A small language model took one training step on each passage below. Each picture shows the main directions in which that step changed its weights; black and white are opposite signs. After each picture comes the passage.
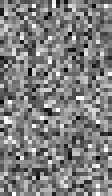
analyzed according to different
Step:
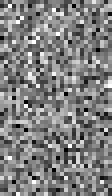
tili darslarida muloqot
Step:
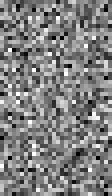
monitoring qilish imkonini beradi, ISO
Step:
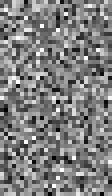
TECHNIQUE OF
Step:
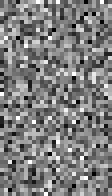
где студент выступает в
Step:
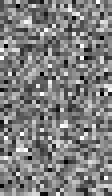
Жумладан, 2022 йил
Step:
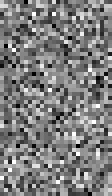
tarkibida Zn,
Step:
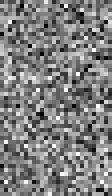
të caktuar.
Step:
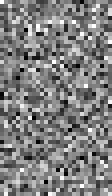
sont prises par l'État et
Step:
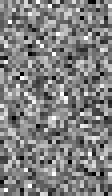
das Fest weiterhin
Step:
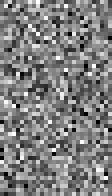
devido a necessidade em refletir sobre a
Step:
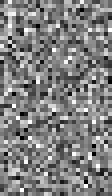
pescadores tuviera un
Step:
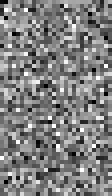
conjurar en el cual, el
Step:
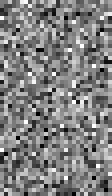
органларининг жамоат
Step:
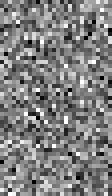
of activity of each responsibility
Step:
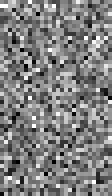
государственной программы добровольного
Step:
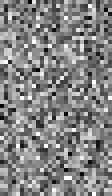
та проблема впровадження
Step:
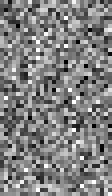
року відбулася соціальна
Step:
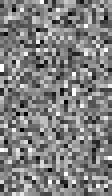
доцент, кандидат
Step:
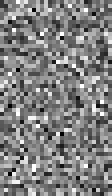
Innovando en dispositivos médicos
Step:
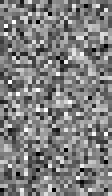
Geç Hititler ve
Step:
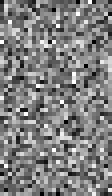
ansiedad y depresión
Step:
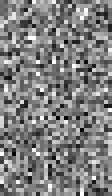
více falzifikační
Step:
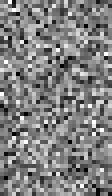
органів малого таза; -
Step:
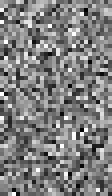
a partir dessas relações da experiência
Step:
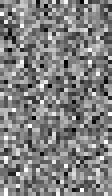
وفريق أجازها
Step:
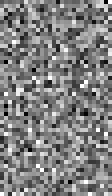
interactivas se guardan en
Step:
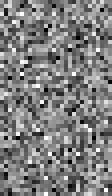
үдерісін тиімді
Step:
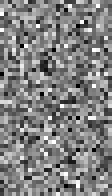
siyosati axborot resurslari, axborot
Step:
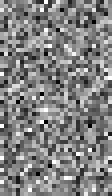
реальности через призму
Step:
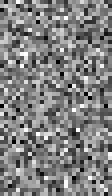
complicação. Essa mudança de
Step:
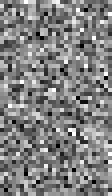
di Aceh, Sumut, dan
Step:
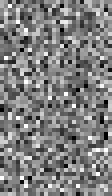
Resolução. Quanto aos procedimentos
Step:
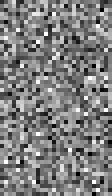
xususiyati turli xil xavfli
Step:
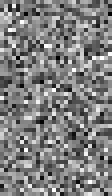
omillarga borib taqaladi.
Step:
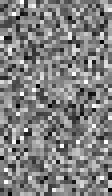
usa armas é um homem que
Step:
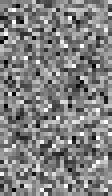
- Tabebordbar, M.,
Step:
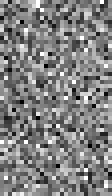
ailleurs, vous pouvez
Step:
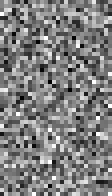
вериги може да са само
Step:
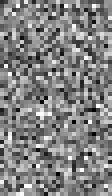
ilm beribdur, amalga
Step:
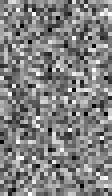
ko'torib, mariz sihat
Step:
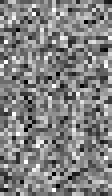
permite concluir que, en pocos
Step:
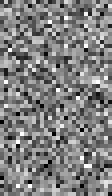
și Școala*, An
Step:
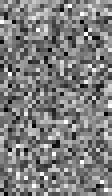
позволяющих интенсифицировать образовательный
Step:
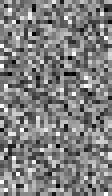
de los temas a referir es el
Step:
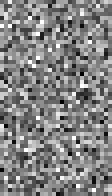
de cada amostra. Maiores
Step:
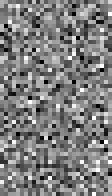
Bodenfeuchte die
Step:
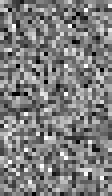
Radu, căruia i-a
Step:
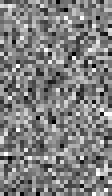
показателей мероприятий по поддержке
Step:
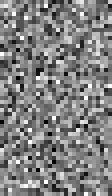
а также этику. Манеры и
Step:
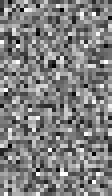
autonómicos (TRCA)
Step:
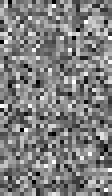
sodiqlikka bog'liq
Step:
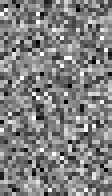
oblastidagi rayonlar
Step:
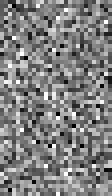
y lo más importante, las imágenes
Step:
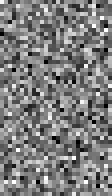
природним розвитком та доповнення,
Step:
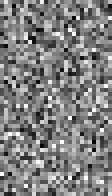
o professor é o articulador da
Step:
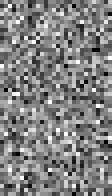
tili darslarida ta'limiy
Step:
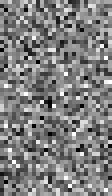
erstellten Figuren dank
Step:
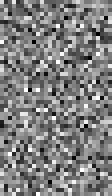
2. O'zbekiston Milliy
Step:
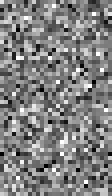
e pienamente allineati ai
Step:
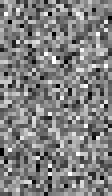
olarak adlandırılacak
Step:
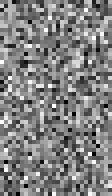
синтактик бирлик
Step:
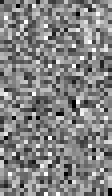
yaşamında birçok işi
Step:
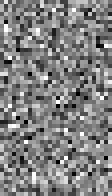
20 % supérieurs de la
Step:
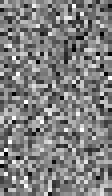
characters) bu usul darsning
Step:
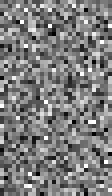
gullar taqishib,
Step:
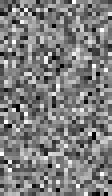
керівник школи стає
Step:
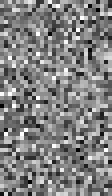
4-sinf o'quvchilarining
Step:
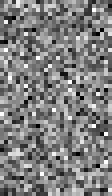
Qonliqo‘l tumani
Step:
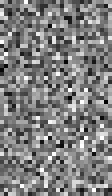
gris en la resonancia
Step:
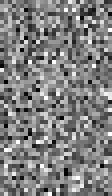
estrategias de afrontamiento y
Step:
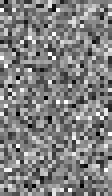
i dag stadigvæk
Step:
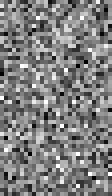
очень хорошие связи с
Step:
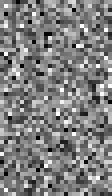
falar em poder constituinte é falar
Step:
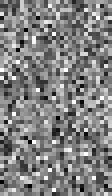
детально отображать состояние
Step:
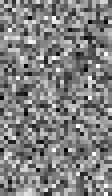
звеселяння, ні
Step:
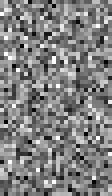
ведения боя отрядами
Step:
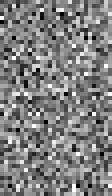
va texnik-iqtisodiy mexanizmlarni
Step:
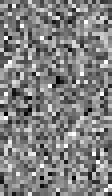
Tank Qo'mondonlik
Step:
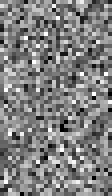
Janubiy siklonik
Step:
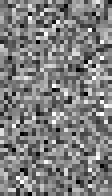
gerçekleşmiştir. Bölgeler arasında
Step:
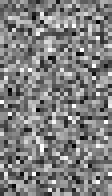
O'zR Tabiat resurslari
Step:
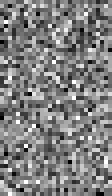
видением и пониманием глобальных
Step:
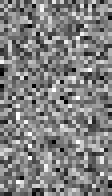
2021.Urinova Feruza
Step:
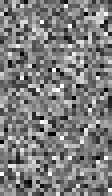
e Cajazeira-PB,
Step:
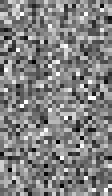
dire il rapporto tra parlato
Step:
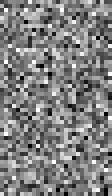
die Konzentration von Eisen
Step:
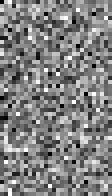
konusunda bu ülkeye
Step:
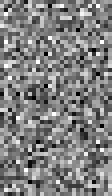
larguras inferiores a 12
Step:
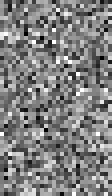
Abu Ali Ibn
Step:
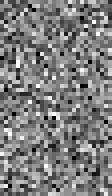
la escritura? Mía
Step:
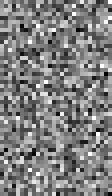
e'tibor deb, davlat
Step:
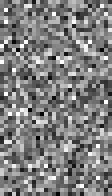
water-related processes,
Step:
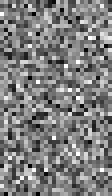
publicadas en el Perú y el
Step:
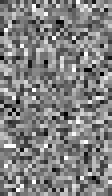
crítico de inteligências
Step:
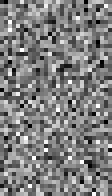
الشيخ القسط
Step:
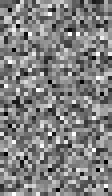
os barcos, que pescam a
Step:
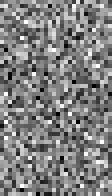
objectifs stratégiques sont
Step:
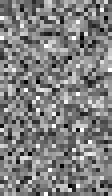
undirib olindi.
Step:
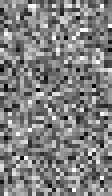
de Cultura Física de la Universidad
